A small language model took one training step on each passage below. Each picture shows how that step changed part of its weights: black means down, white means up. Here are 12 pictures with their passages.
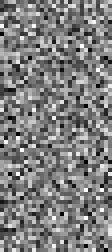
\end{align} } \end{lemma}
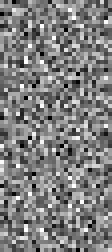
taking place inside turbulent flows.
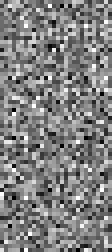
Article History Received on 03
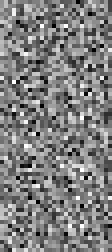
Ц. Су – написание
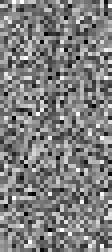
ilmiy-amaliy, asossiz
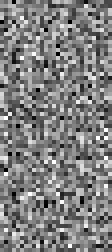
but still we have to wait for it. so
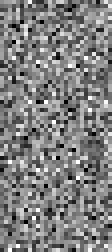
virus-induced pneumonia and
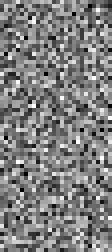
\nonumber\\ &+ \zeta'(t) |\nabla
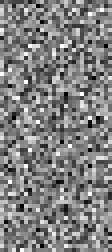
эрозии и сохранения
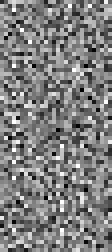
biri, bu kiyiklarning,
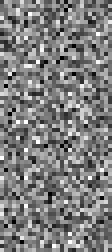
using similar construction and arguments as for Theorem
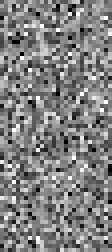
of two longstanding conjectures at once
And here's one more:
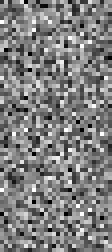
etilishi maqsadga
